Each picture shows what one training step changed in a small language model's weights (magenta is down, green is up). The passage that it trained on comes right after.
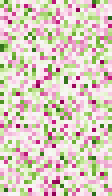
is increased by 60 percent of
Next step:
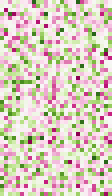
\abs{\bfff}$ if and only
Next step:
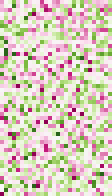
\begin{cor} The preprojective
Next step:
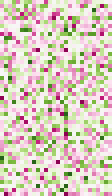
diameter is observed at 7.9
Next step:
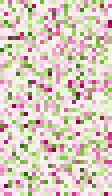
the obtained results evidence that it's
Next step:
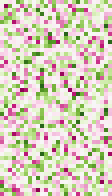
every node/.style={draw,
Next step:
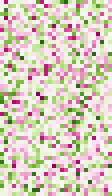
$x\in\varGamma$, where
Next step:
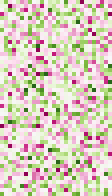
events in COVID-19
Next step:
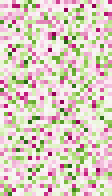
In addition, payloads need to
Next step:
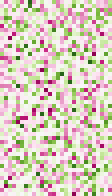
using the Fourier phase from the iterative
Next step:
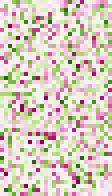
at the anode is given by
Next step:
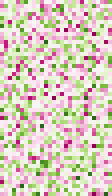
\end{figure} {In Fig.
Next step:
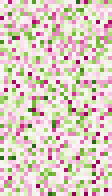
we can assume that $c$ and hence
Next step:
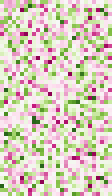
its contours in steps of
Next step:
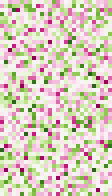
we will need to end up the estimate of
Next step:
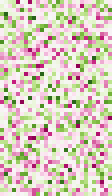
and horizontal pressure balance
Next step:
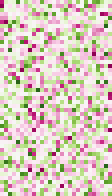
IP locations and posting
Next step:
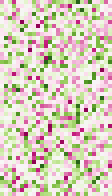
$K_i$ are projections of
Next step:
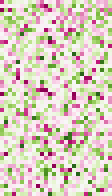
a continuous mixture $\xi$
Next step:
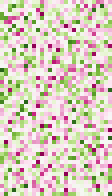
as a binary tree where the
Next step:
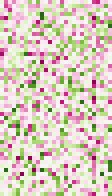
These cocycles have the generic form
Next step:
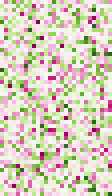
as claimed it to be.
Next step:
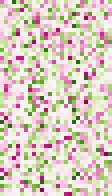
\subsection*{Determination of
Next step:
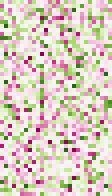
journal \usepackage{epsfig}
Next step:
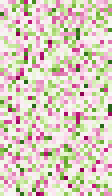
and hence $K(r)$ is
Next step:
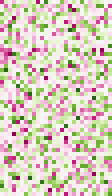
end of the journey, we
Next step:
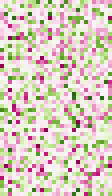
the horizontal axis is
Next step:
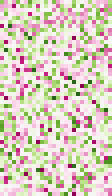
calculation of the system's impedance.
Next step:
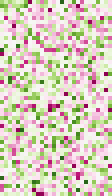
more self-mixing signals.
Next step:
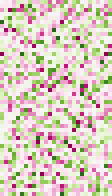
the time taken to generate it. In
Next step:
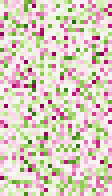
Our simulations suggest that this
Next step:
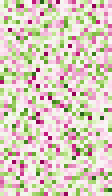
solution to the initial value problem. In the
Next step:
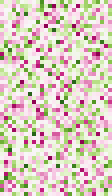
black is obtained without any speckle
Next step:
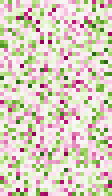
d\'ecroissante de la
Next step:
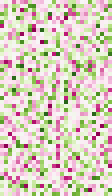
that we have defined the action of
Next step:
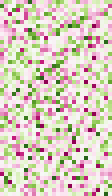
this, we need first to express the
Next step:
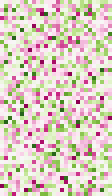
and $t_0$. The last terms
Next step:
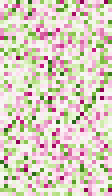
a \blue{grid} $\Delta
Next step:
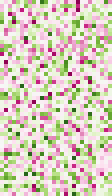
into the random term containing $z$.
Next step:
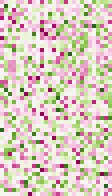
energies, a second peak was observed corresponding
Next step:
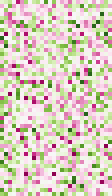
] \\ & \qquad \qquad
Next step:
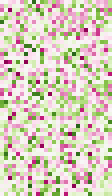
removed from the public
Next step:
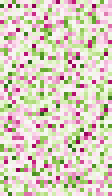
with respect to $\phi$. Inflation
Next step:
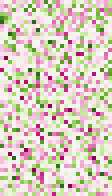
is possible, e.g., the
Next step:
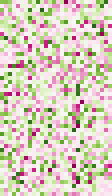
the boundary of the dilation $r
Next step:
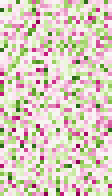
application benefit from these systems,
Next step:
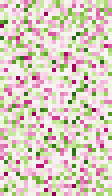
represents the classical character variety of the
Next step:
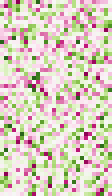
and this implies that $\colim
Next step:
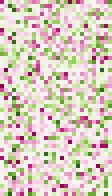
\emph{Exchange and control}
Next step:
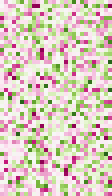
each other the peaks of this
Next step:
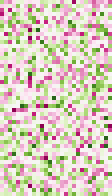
form the desired homotopy
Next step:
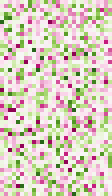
indeterminates. This is the ideal
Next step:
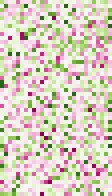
Canada N2L
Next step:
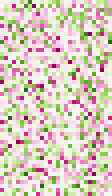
An increase in ECE and
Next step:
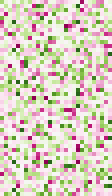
Climate Dynamics {\bf
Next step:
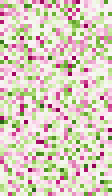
where $T_{/A}$ is given
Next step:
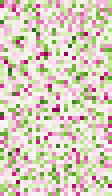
effect of rotation in the optical image of
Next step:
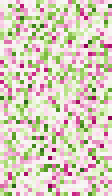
positive minimizers in Section 4.
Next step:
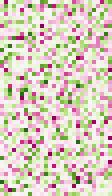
the inequality \eqref{IM} would provide
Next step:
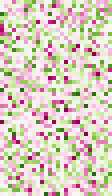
as in the classical case, a
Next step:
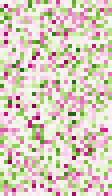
of paths containing the path
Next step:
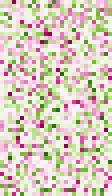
are written in pseudo code.
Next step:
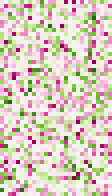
instabilities become more
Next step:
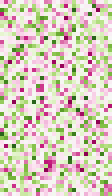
v} \end{equation*} holds.
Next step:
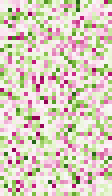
the set of weights $w =
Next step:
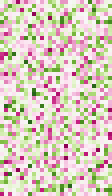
based on our results we conjecture that at
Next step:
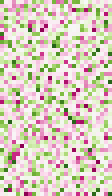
support of the measure. Thus, we give
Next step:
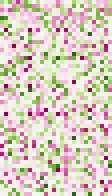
(TPT) originally proposed by
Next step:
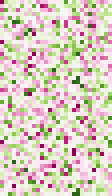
ODRL in a way that
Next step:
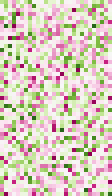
the acquisition function, but
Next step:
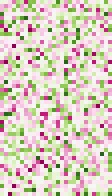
which implies that $T$ is a partial
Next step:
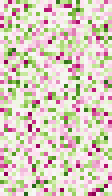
S$ such that $S'$ separates
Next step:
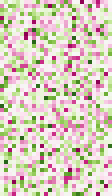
to localize (delocalize) for
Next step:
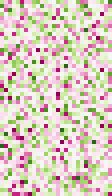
equal to zero almost everywhere, and therefore
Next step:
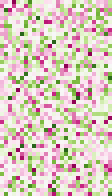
cases, either the above estimate holds as
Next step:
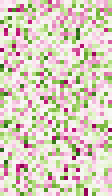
the matrix of factors $F$,
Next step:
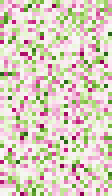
transmitted by the cavity can
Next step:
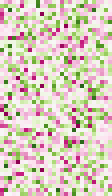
the off-diagonal matrix elements.
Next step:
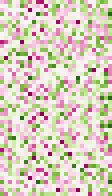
UPSTREAM is
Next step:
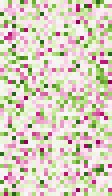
by Thiesbrummel et
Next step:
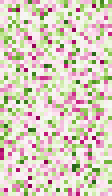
so the fractional occupancy
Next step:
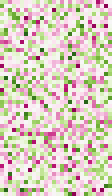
at Johns Hopkins
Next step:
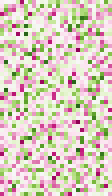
Mathematics, Temple University,
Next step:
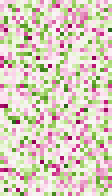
article, we re-study the
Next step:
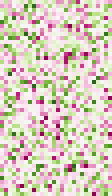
point, there are actually a number
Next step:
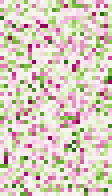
$f$. \section{Main
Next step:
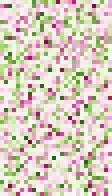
$\bar{\alpha}$. In particular,
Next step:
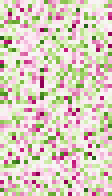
=\frac{\int_{A \times
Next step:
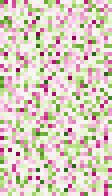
lowest residual error across most
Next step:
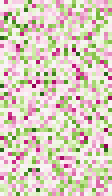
Otherwise, multiple regions are
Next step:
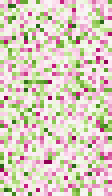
and T.~C.~Tao,
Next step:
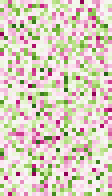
similar to what is used to address first
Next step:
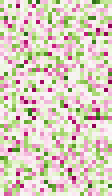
(Waterloo, Ont.,
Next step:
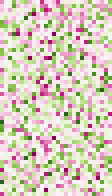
\begin{itemize} \item If
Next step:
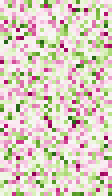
below. The vertical dashed lines
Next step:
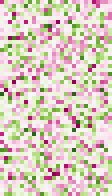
the Lipschitz continuity of the
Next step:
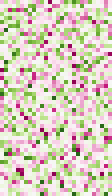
the perturbation streamwise
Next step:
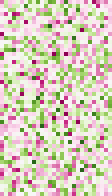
Lipschitz regularity is difficult
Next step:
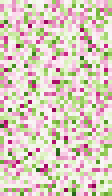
remain both relevant and appropriate.
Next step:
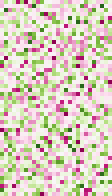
test curve $\overline{E}$. Let
